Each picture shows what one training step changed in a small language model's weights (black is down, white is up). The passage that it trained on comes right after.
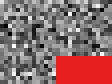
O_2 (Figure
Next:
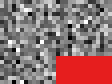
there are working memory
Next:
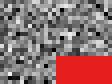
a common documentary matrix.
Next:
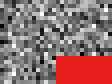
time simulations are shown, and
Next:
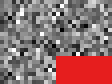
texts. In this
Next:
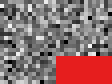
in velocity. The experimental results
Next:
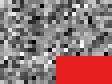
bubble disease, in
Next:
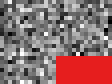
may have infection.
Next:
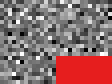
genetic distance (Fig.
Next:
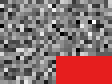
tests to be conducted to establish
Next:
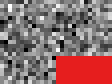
citizen initiatives with
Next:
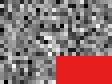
systems across Europe still
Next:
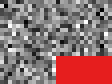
associated with open banking are
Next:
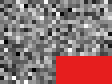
were included in this study.
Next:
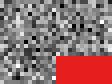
the placebo group, and
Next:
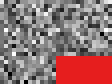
dust. Root
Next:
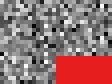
Such Big Data will
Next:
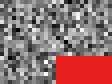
variable: Availability
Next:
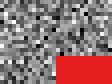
heated further for about an
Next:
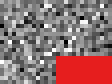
All records can be
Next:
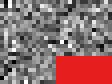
[4], these models have
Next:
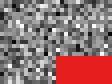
improves pH of the soil
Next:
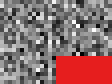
degree. This indicates that the
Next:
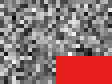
the Byzantine
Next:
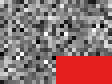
relation is still essential for a
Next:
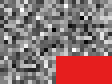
Department to seek their
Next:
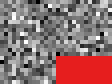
researchers - Check if
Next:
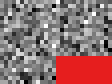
3. In addition,
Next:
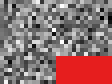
window and Blackman
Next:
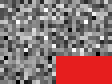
structure. To date,
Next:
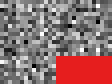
of Dislocation
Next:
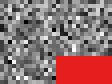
12 and section 13 of the
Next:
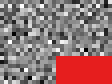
planned paths.)
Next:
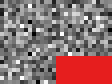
regression weighting macro
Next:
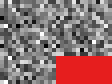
Procollagen by
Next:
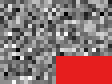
a conclusion to be relatively
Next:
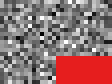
sand : 1 soil recorded
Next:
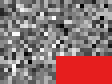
must face the east
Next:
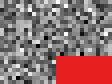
to the more challenging
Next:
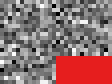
2 or 3, we have
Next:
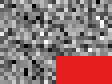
CC, RC,
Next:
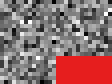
packaging labs, ensuring
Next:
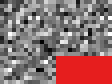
document that structural diversity is
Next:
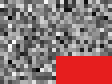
in the area and provide
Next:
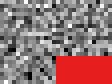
Berlin Institute of
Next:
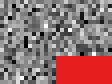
3Cs approach, in the
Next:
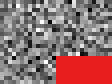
and high temperature is also a
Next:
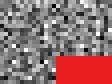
4: The structure of
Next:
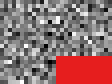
and low power, allowing
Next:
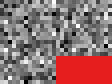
agreements, supporting data
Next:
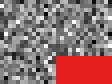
innovative leadership is not
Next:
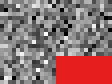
: is the resistance of
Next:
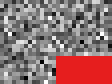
water wash. After
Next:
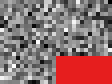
As the hydrograph
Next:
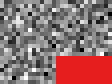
the axial direction in
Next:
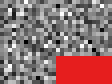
Management Conference*
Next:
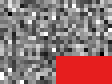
and quantity of their
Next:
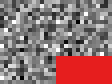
this equation, length required for
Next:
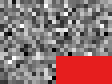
is focused left, one
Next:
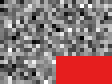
change in explanatory
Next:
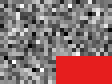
class 6 (mean age
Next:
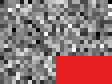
heritage is viewed as a
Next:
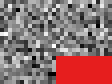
a DPR perspective,
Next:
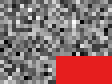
reveal the following inferences.
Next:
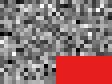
activity was conducted using the following
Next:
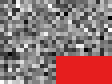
by virtue of the
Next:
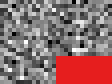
models are transmitted to
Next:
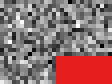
the cobalt
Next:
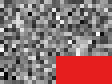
the usual source of food
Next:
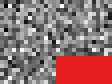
irrigation purpose with
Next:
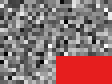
external events’. Thus,
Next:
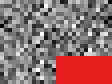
In the article the methods of
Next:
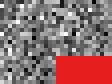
customers, competitor and
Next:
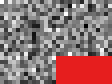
Crofton M.
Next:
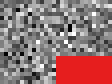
several times by moving
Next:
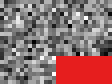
the student studying in that
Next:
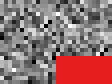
- Detect UHE
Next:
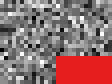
+ M" or press the
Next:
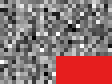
of orifice and the
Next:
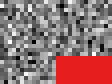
in which Indian elites being
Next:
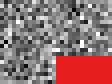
retained in 200
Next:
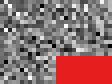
in nonalcoholic
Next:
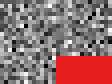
more equitable distribution of
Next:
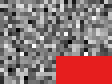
of a recognized scientific school
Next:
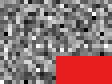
schools, inadequate
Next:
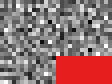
and the beliefs
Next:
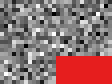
given here can be found in
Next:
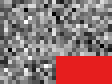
diagram showing four
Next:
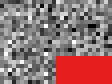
Optimal water resource
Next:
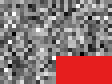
ring width mm
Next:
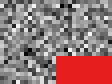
neighboring countries,
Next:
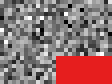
conforming to IS
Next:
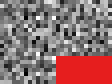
software development in which developers
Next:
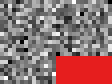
semantics and structure in
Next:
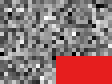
parameter. Iranian et
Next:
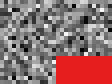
since a prior review published
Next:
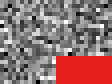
size distribution shown in Figure
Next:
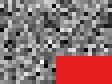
that support the findings of this
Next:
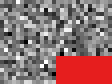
Finally it was washed
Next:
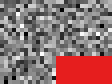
oil fields, mostly
